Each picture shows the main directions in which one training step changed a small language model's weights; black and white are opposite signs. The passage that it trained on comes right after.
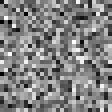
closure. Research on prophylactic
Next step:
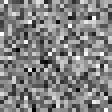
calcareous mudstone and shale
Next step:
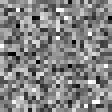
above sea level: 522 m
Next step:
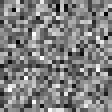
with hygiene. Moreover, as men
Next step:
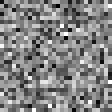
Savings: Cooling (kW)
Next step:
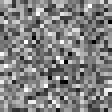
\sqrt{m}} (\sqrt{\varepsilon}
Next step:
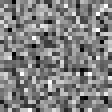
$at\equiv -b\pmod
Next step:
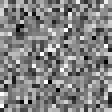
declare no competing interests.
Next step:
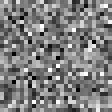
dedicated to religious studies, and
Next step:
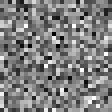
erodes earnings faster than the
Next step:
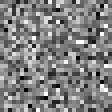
periodic with period ord$_g(b')$,
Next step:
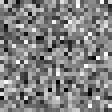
tasks is conditional; they are closely related to each
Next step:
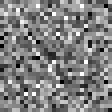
this density, we must consider a periodic lattice of
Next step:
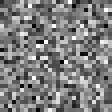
natural, skin-friendly,
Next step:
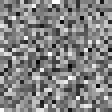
of \Bb{A} such that
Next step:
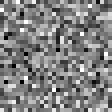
conducted using SPSS for Windows.
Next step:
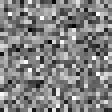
precipitation of the solute. Since
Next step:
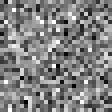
become a key to survival?
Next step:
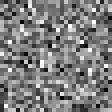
materials science, environmental research, chemistry, and
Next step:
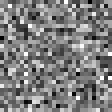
the intersection points of the dashed lines, they will
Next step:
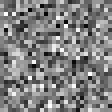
packet stream. DiffServ
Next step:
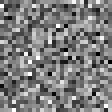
J. W., Nungsari,
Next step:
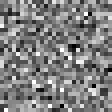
new and effective methods for dealing with realistic
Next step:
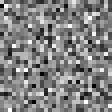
CG - List the mass of each
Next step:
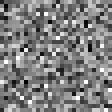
F-T cycles showed a decrease of 27 to
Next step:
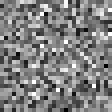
$k$-matroid with no loops
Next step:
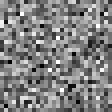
by na\"{\i}ve counting
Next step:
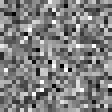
involving powers law of the Hubble rate
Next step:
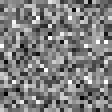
only considers 4D symbols with all their components
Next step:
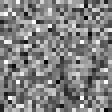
techniques, such as size normalization and data
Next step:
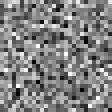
of 0.9921. The limit of detection
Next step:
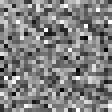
\pmod{qL}$ and its connected
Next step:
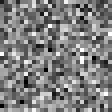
a power-law-like distribution can result
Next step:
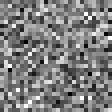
radar and the loudspeaker at
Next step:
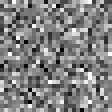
supply. [f] laser diode,
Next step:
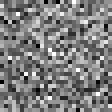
\cite{lubinsky} improved this
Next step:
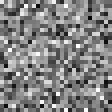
we recruited the female anemic
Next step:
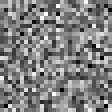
segment from $x$, where $\bar a =
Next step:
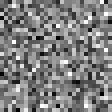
\Vert w(\tau) \Vert \\ &
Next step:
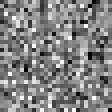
5 FastAPI server exposes:
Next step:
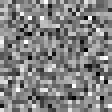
temperature (4±2°C). The
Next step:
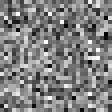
\label{sec7.1.} We will
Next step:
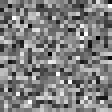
the resolution limits do not change, the occurrence
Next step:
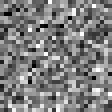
these subsets (call it $A^*$) has
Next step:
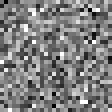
describe the component's intrinsic dynamics, control
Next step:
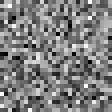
indigenous isolates in the
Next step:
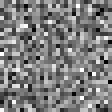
$t\rightarrow\infty$ has Laplace
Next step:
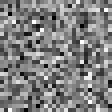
range of the interatomic interactions, it is
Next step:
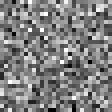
``$o$'' represents disordered.
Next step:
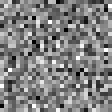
essential}. %\include{tickets}
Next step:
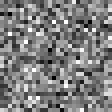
approach at high bias the $I(V)$
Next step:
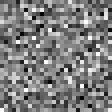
vectors of $LM$ at $x$. If
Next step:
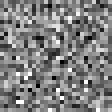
gauge invariance and to ensure operator ordering, we
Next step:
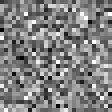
space to the Orlicz space on
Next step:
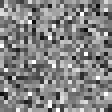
energy conversion system based on DFIG using
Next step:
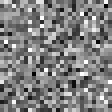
habitat fragmentation,
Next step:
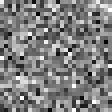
between March and February, was
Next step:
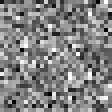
ensuring $\lvert \omega_z/\kappa
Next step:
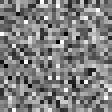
as shown in Table 2. Table 3 shows the
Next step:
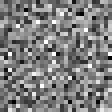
sum of arctangents taken from certain
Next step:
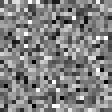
results are presented in *Table V*. There was
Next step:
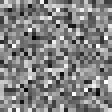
used in the experiment. Anyway, among
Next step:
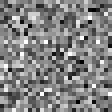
the sphere and ball of radius $\lambda$ in
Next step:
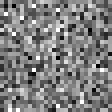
^a IRUBIS ATR ^a
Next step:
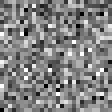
a reduced walk $a$ from $w$
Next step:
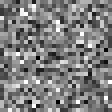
solutions for stress distributions, crack densities and reduced
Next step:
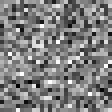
of engineering may ultimately be appropriate and
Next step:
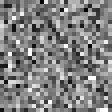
in potash consumption. To meet the
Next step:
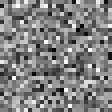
(1)$$ The mechanism leads to the rate law
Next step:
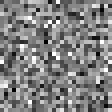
%if you want to center your table act on
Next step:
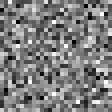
proposed method and the traditional snake. The
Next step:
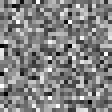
those you followed before detention? - 8)
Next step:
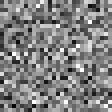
it applicable to various systems. \item We
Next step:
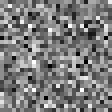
the simulation like the others. For this reason the
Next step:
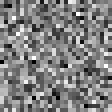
in each group. The study shows high expression of
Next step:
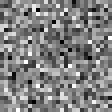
**Ex VIYELLATEX**,
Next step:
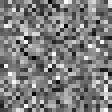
a solid theoretical validation. In Ref.
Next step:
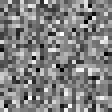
is the case for negative attitude. Only
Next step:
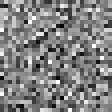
Urbanization on birds
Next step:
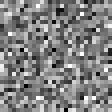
it were possible to surmount the fact that
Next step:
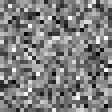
the rupture of the vent cover,
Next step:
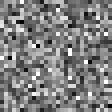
and let the sequence of sampling instances
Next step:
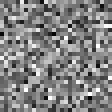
of variables and an expansion in ellipsoidal
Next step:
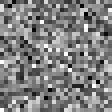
w.r.t. the norm
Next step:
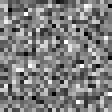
distribution of cocaine production, trade,
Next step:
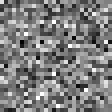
was performed on a quasi-three-dimensional
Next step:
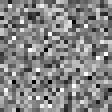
the idea of the argument.} By duality with the
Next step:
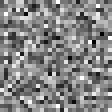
terms on the right-hand side into the
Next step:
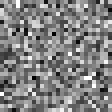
(long-distance) amplitude, is substantially
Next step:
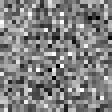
when the superconductivity is removed is a
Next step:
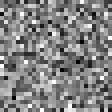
v}$, we may rewrite what precedes
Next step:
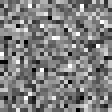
So far we know that $a_n$
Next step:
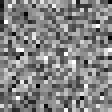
of the plant is 0.583. This
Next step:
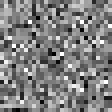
spectral space further reveal that high-frequency wave modes
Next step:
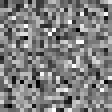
need of these various vital substances in order
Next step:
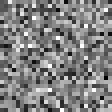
a presheaf to study global properties via the
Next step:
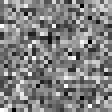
components: (i) a fast associative memory
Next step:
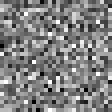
neighbors. Then, rather than connecting
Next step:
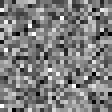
\endgather $$ \fi \endpro
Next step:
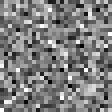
studies because of its strict algebraic structure. The
